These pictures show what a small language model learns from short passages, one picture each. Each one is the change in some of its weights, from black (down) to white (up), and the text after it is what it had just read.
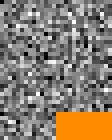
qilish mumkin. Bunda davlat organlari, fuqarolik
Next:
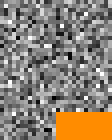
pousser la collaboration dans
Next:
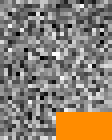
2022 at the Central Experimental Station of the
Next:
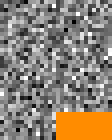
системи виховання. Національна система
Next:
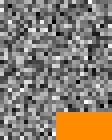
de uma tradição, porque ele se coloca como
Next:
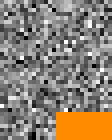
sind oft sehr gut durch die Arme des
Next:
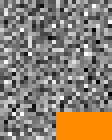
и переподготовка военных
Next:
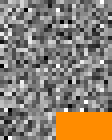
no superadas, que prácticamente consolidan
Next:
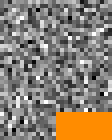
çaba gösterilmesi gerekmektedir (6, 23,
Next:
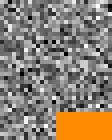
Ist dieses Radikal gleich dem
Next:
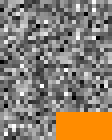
o'zi moliyaviy ta'minlashga
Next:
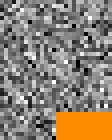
unten grösser als oben. Weil
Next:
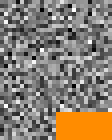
⁵Ўзбекистон Республикаси Президентининг 2020
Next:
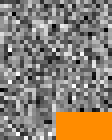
proyectos y de los cambios ocurridos en
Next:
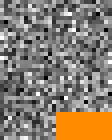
darajasining oshishi tufayli
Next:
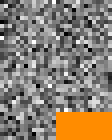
'LAJAK BOSHLANG
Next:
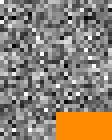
yoki innovatsiya nuqtai nazaridan emas, balki
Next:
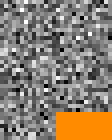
nutq va yoʻzuvning tafakkur
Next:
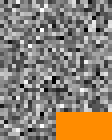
правового и фактического обоснования.
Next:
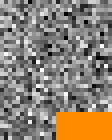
economic situation of the country and methods
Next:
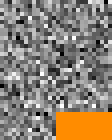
sürdürebilmek için yerleşik
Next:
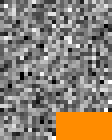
fanlarning jumladan musiqa darslarini
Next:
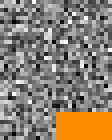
мақсадида тижорат банкларининг
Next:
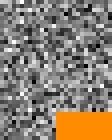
bildirgan so‘zlar fe’l
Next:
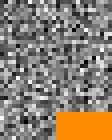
Digitalization of Instructions on Labor
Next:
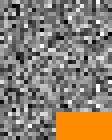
o'tayotgan I_1 va I_2 tok
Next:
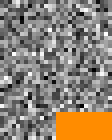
физико-химических процессов,
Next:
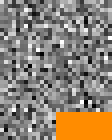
keladi. Badiiy asarda sujet
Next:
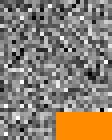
на глибині 10 і 20 см –
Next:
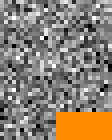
preguntas sobre psicoanálisis que aún
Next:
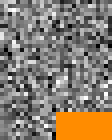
до фундаментального вопроса литературы
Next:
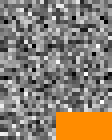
olib kelindi. Go'ngni tajriba
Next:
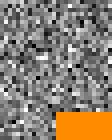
“ЗИЖИ ЖАДИДИ
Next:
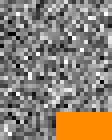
Shoiri Zulfiyaning muhabbat
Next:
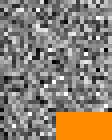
молчи, пока качается
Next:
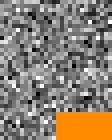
ko'p qirrali ta'limot
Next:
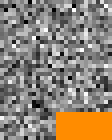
- Tarbiyada demokratik va
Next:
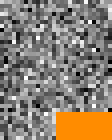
korroziyaga chidamliligi
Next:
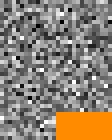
diferencias son mayores que el 5%, siendo el
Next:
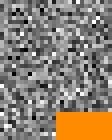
вазифаси ҳам удаланди[8].
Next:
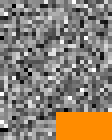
tarafından gerekse diğer örgüt kuramcıları
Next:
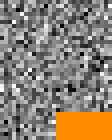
⁶ Coase, R. The Problem of Social
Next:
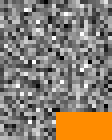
जात म्हणून
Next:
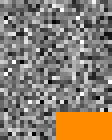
нормальной скорости распространения
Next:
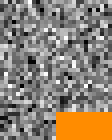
al., 1999). Eyni zamanda qeyd
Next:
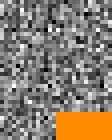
rangda bo'lishi va sershoxligi
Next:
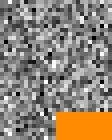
mahsulidir. Bu musiqa madaniyati fan
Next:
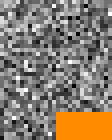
(ou plus) autorisées en Suisse pour
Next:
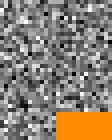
também mencionadas pelos entrevistados são os
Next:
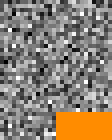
avec son père a été établie.
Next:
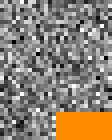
Кірістерді талдау
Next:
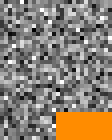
der Forschenden darstellen. Generell zeigt
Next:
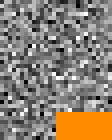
было выявлено, что смесь
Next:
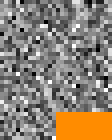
біль під час розмов по мобільному
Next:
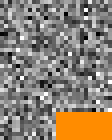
kerak, chunki ingliz tilidagi
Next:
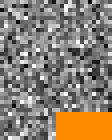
“neredeysen orada izle” özelliği
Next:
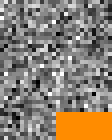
cuerpo teórico; cómo y por qué
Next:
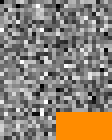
muito por meio de filmes e vídeos
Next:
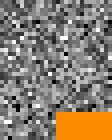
va suvdan foydalanish to'g'risida"
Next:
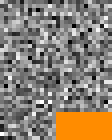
Twitter Menggunakan Support
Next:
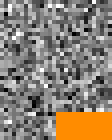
of herbal medicines – Research needs and
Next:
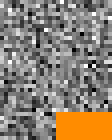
ensino, impedindo qualquer interferência externa
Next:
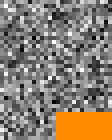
o Brasil é vítima, bem como não
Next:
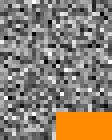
der Antworten zur Entwicklung von Programmen
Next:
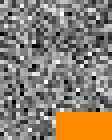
para mejorar el trabajo en el aula.
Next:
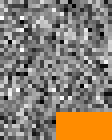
containing an increased amount of
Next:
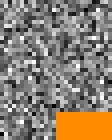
іншим способом. Він визнав, що
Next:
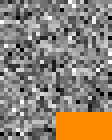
orgánica y/o tierra que
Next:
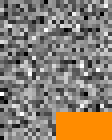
Romano. Somit entstanden
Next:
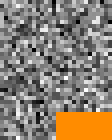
no había sido nada sencilla pues a
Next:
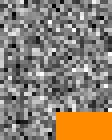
Tarihi’nde Yer Alan Üç
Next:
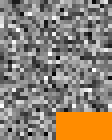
напрямків волонтерської діяльності
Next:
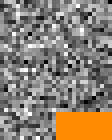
(2008): Prospección superficial del área
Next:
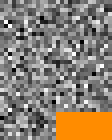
mais estáveis e, com isso, a permeabilidade
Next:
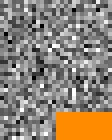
à prévoir tous les événements liés
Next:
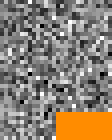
chez l'éditeur. De
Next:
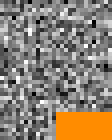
that overcame many impositions of
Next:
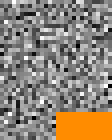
та ворожою налаштованістю до
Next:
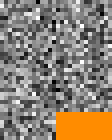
membres d'une même nation. Par
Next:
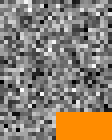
torna necessária uma análise aprofundada sobre o
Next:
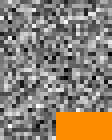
optimisées pour le stockage et la
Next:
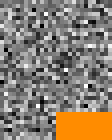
die Aufgabe einen Korpus aus
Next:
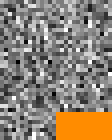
shaharliklar o‘rtasida
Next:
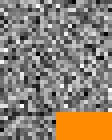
вход в Царствие Небесное»
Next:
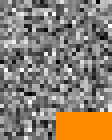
yargı geliştirmez. Keyifli
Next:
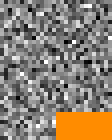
таусылмайтын алтын
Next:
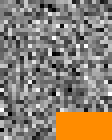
szolgáltatások közé
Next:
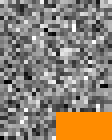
tutish lozimki, jun gazlamalar
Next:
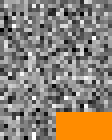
pedagog xodimlarning hamkorlikdagi faoliyati.....
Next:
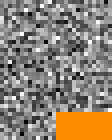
va samaradorligini yanada oshirish maqsadida tayyorlov
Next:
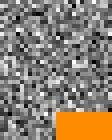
deriva de ello, lo que sí su uso de mayor
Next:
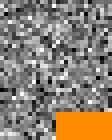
des fèces – le long de
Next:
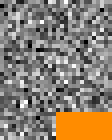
tarief, dan moet worden voldaan aan de
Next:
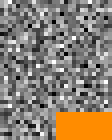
encore dans le cadre d'une correction
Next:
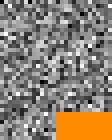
yorqin vakili Jontemir
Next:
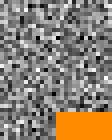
для визначення постійних величин
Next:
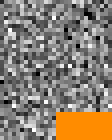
yang memaksa Mahkamah mengubah
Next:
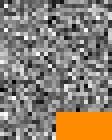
aurifère a drainé de
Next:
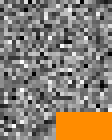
sancita all'art. 24, co.
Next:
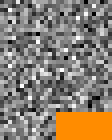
of the natural beauty is also complicated
